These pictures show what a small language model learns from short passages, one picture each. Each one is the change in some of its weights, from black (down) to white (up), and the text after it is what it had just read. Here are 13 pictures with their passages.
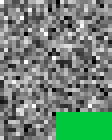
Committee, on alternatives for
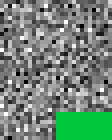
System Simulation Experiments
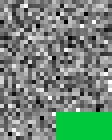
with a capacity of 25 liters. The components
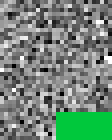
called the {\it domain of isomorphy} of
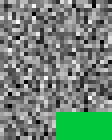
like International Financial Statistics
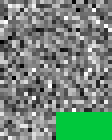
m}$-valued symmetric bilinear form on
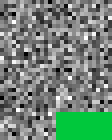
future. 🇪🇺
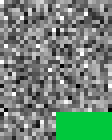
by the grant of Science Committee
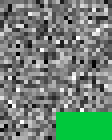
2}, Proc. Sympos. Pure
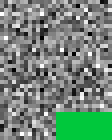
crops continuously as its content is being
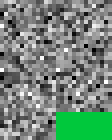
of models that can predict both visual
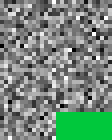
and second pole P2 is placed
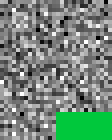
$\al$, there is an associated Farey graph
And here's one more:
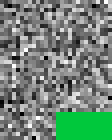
from $\CT_h^1$ considering the
